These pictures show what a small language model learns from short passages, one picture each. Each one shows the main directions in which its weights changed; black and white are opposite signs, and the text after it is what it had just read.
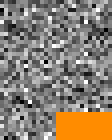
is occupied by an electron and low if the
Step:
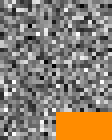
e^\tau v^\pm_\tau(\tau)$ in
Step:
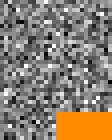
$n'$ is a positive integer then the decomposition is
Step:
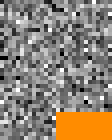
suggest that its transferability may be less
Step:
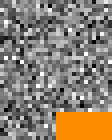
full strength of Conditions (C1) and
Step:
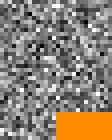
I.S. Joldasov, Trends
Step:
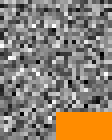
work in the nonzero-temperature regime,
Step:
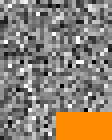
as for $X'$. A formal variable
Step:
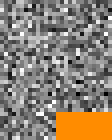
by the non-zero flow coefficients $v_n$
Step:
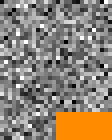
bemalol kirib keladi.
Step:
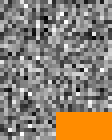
being penalized by others sufficiently to give the
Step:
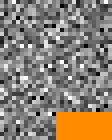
в процессе разработки
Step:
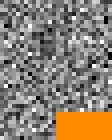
the equivalent rule would be [9]
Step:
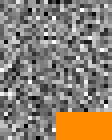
cases, there is an ongoing debate around
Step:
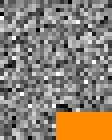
that will play a role in the proof of Theorem
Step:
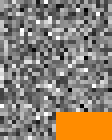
has been made in recent years. The
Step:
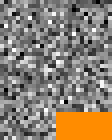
occur at the same rate. Figure 1 shows an example
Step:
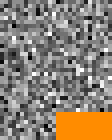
extrapolation of the z-drift,
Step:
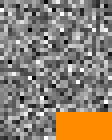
combining the Dirichlet energy and the
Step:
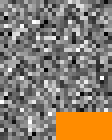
above parameters, the random slowing rate of
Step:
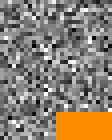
existence, for any probabilities $\mu_0,
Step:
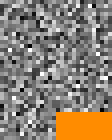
неї стійкої бази
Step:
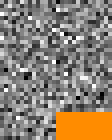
menyelesaikan permasalahan
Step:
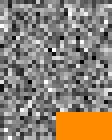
this new technology. Now that many of the
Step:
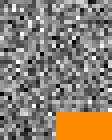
конституційної норми про
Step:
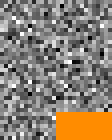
and references therein]. With the information at
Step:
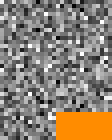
des parties connectées. Mais il faut
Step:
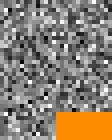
to the shape of the string breaking
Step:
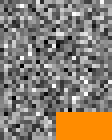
has negative effects on students, as it can
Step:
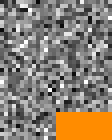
If $Re(\overline a,A)>0$,
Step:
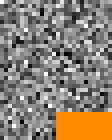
the bottom row we show a small time
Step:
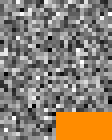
showing both the linear rate of the GD for
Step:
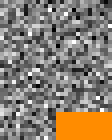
the absence of flow and activity, the system
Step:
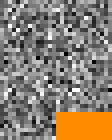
will be simplified later. In a typical
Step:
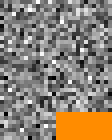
se mantém uma perspectiva crítica
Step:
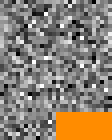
ways to solve it. The suggested here
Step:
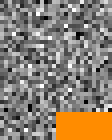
of Hochster and Huneke which
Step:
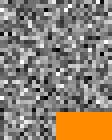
O’rta osiyo davlaridan
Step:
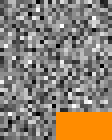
strict foreground vs. background
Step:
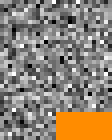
uso burguês e subordinado à
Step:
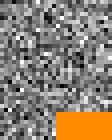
misalignment. Left wing of the
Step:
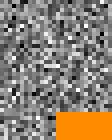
problems commonly encountered in fields such
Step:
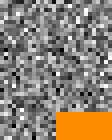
drawn above this energy. The obtainable resolution
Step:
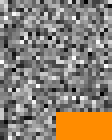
with benificial instructions.
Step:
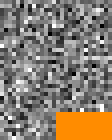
implies an incidence of previous actions. We
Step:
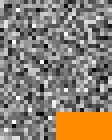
which is true if and only if for every
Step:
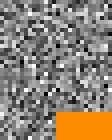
mostrado a seguir: (...)
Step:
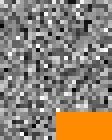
paths of the random disturbances are created via
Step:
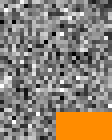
not quasiconvex. Sverak's
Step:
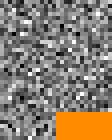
becomes more pronounced as the
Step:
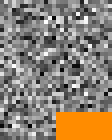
paper. \section{Related Work}
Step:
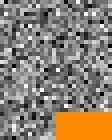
by parallel processing units and calculates a
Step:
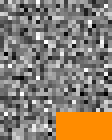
$m_\phi$ approaches the kinematic
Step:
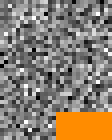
mavzular) shunda 1 ta
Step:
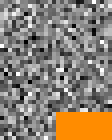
100$ ppm Bismuth insertion and
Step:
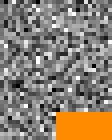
scenarios were explored that involved cooling
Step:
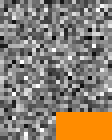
de la localidad de Pilar, Pcia. de
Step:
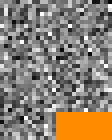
la sphère économique, entre
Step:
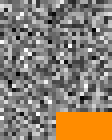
hypothesis. This case is therefore
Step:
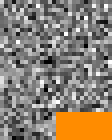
управляемости: единая
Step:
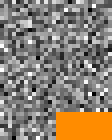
Advektion) Von den in
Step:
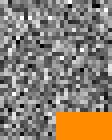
van ministeries heeft de
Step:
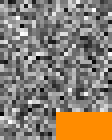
$\ldots$). The conventional procedure to estimate the
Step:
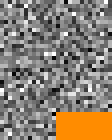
\in (0,1)$ be the constant given by
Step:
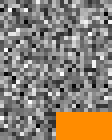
noise, $\theta=0$. The following analysis is
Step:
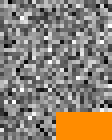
be odd or even under this discrete {\bbb
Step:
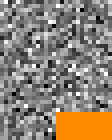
the elements are called roots. Given any
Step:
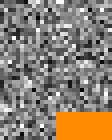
monotonic function $\psi $ on
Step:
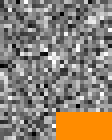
magnitude, the standardized residuals
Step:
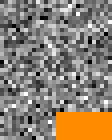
- Mijoz maʼlumotlarini
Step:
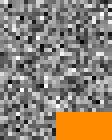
systems UzASBO and HEMIS,
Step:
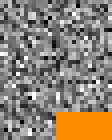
\Omega_i$$ Note that by Assumption
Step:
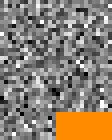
2023-yilda xalqaro va
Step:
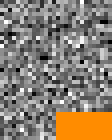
for any $0<x\le1$ and
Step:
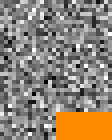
oktatáspolitikák és
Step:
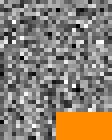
Of Weak Interaction Symmetries}},
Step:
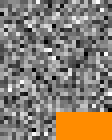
all cliques of $G$ are finite, so
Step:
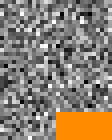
been taken into account in our phenomenological
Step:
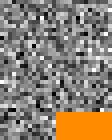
BALCI, BÜŞRA
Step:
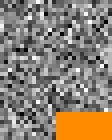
of seminorms which turns it into a complete
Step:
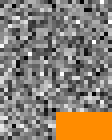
a reduced representation based on the field induced by the
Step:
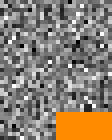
biomedicina, también
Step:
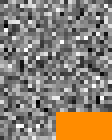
Axmedov Baxtiyor
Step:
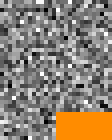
The bifurcation analysis.} The above stability analysis
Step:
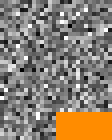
limits $\beta \rightarrow 0$ (and $\beta
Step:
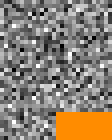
Sec. \ref{evolution}. We give some
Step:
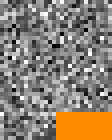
beban kerja dan kecerdasan
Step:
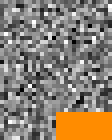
Item Objective Congruence :
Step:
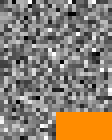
$0 \notin D$, \end{enumerate}
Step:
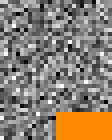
of the previous publications. Though DW is
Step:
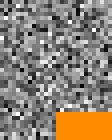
líder se enfoca en
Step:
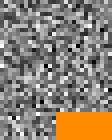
trastornos ortopédicos. La
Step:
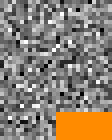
except that $D=3$. This
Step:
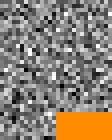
but there was still one more thing to check, the
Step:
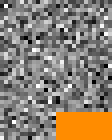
WSRT. We therefore increased the flux
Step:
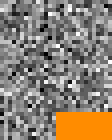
To finish the proof of (\ref{T22})
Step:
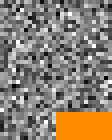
и второго курсов, с
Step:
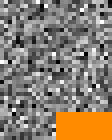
the development of social skills is
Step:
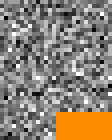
a log-log scale and fitted it with the
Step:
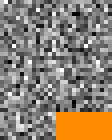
imaging signal was different due to the discussed polarization
